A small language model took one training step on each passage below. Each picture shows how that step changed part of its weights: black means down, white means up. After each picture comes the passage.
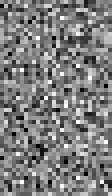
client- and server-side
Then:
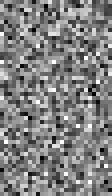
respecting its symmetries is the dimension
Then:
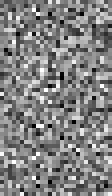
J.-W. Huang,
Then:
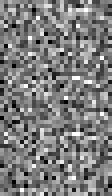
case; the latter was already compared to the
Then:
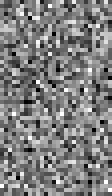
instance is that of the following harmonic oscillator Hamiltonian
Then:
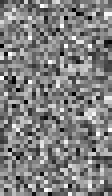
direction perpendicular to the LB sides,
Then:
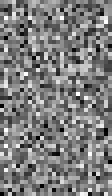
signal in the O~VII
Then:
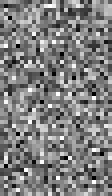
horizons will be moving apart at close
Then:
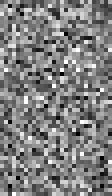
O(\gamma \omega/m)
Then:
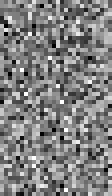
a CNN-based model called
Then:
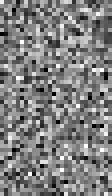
is a peculiar member.
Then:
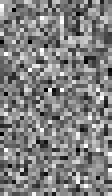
determine temperature response and thermal damage in
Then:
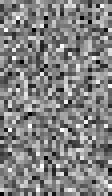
of $k$. Here the receiver's
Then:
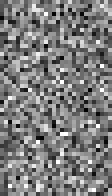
(ADC) and is then split using
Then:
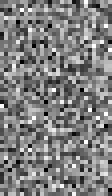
\hline IGS ($C =
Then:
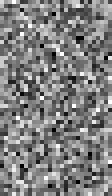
that all the discs are now equivalent.
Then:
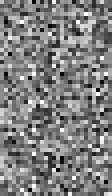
detail by Kitiashvili \&
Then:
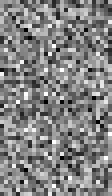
However, because of the clean experimental conditions
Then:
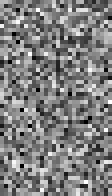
satisfactorily in our first run,
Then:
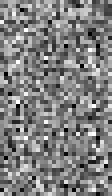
models have been proposed in which $w$
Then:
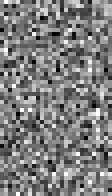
the energy scale. We observe that the quark
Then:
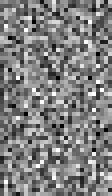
use their phones, and made possible more
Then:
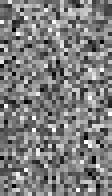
events will lead to a more accurate root
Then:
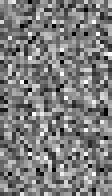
matrix – The first line is not represented,
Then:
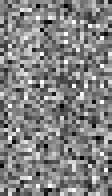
that then $\widetilde Q$ also satisfies
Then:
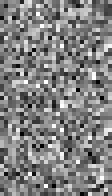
has been seen in a PAM with
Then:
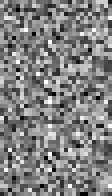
Calculated electronic structure of the
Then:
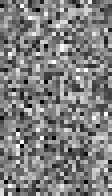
formula (2) yields the estimate \beq
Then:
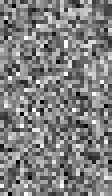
term is needed at $k$-loop
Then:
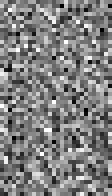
\end{equation}\normalsize In presence
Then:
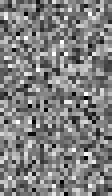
obtained observations with a total of 2100 s
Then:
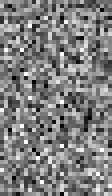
1300-nm pump wavelength. Figure
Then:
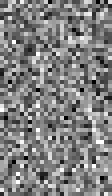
effective Hamiltonian is given by [15]
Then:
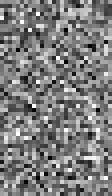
we find 1d gauge theories for
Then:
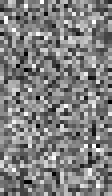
sources from catalogues (IRAS,
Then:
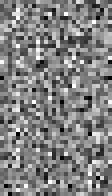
optimal power control strategy of user $2$
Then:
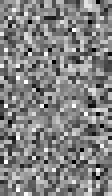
approach works for often more strongly correlated transition metal
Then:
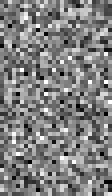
time-dependent. It has been shown in
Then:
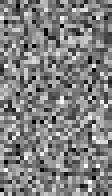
correlate with declining performance in bias
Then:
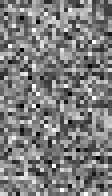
{Shen}}, \bibinfo {author}
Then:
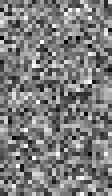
\end{align} For the scalar and
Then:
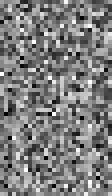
nontrivial dependence of total erosion on network
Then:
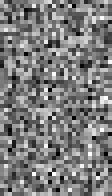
for the two- and three-point Green
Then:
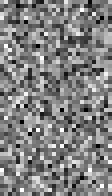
monomial $F_{ijkn}
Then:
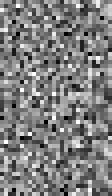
robust and comprehensive resource for model training.
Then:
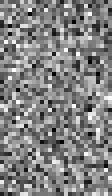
Thus, degenerate solutions are only present in the
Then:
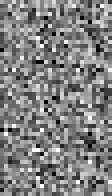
of extension in hydrogen bonds and
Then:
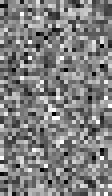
is consequent to the change in the
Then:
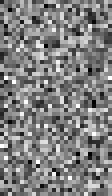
provides a significantly better precision for the proton radius
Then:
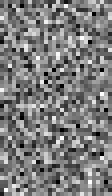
with the synthetic isochrone of
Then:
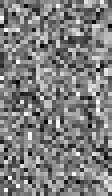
the AP parameters. While the second section of
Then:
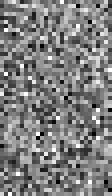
and scales the outgoing kinetic energy to match
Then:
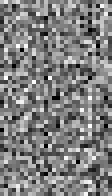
of the low temperature data extracted via the peak
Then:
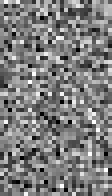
the band-tails gradually
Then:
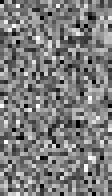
propagate downward until the loop
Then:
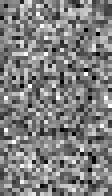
has been explained with the fact that the low
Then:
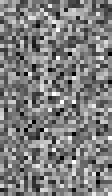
M. Weld, H.
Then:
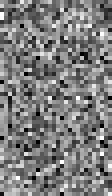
in--depth study of four
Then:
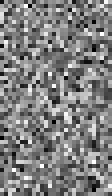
very large scales (small $\ell$) to
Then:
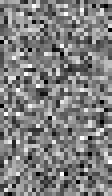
$\Pi$ as seen in the linear
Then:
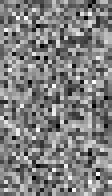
the influence of black holes on galaxy formation and
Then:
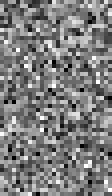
modulationally unstable coincides with the existence region
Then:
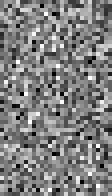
The winds of O and B stars are
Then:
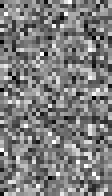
kinematically to define clear observational distinctions between
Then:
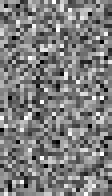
into low-Earth orbits
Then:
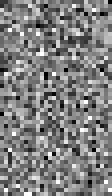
be achieved calculating the averages of the
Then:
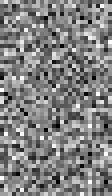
of the circular satellite orbit (Paper
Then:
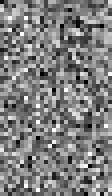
now expand the rate function in small
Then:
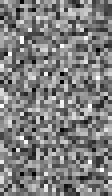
portfolio optimization problem. General models
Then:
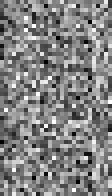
and accurately perform uncertainty quantification and global sensitivity
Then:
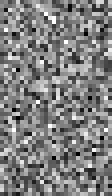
disjunctions. In the case of
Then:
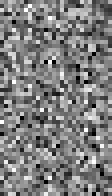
550 nm can help to suppress sensitivity to
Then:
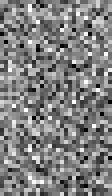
{Nature Publishing Group},
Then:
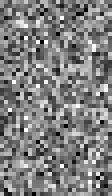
This is nearly half of CLEO's
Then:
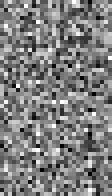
streamfunction and vorticity equations in general
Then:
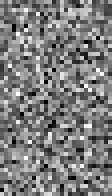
right of each plot are defined in
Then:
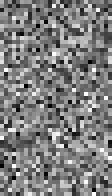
\epsilon \leq 0.08$. When
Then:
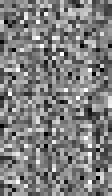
function of delay between pump and probe
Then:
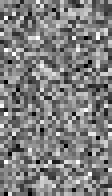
amplification. This justifies the good agreement
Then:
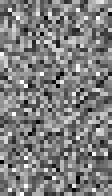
Burak Turhan, University of
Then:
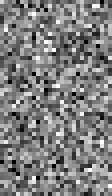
Radiation4Modes} for the
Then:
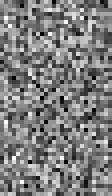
Pb-Pb collisions at 158A
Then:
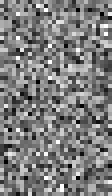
Z., 1984. Coma morphology
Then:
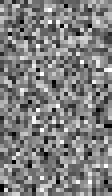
where the gravitational and gauge sectors are separated
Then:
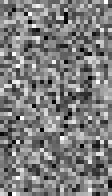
its self-consistent stationary solution} We now
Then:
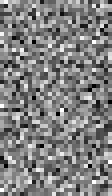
in the Casimir pressure. The
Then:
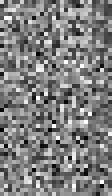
%Control: page
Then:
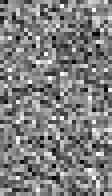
clique distribution} The hierarchical graph generation
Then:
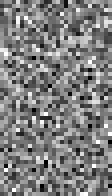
labeling the final state particles 1 through
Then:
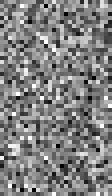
In order to extend the analysis beyond that time
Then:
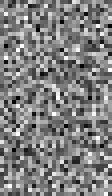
the proposed idea extremely practical. %Therefore,
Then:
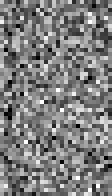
bounds. To develop novel networking
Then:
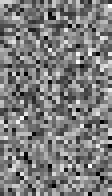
an open and urgent question.
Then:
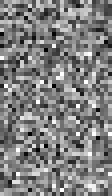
guide to find the far-field mode
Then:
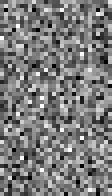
previous section. The chemical abundances of Fe,
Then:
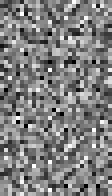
Research at Perimeter Institute is supported by the
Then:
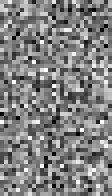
real. Some of this ambiguity may
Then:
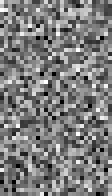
elaborate on this point and to probe
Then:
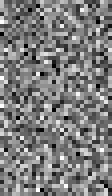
block acknowledgements. However, there was
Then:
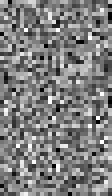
by the holomorphic Yukawa
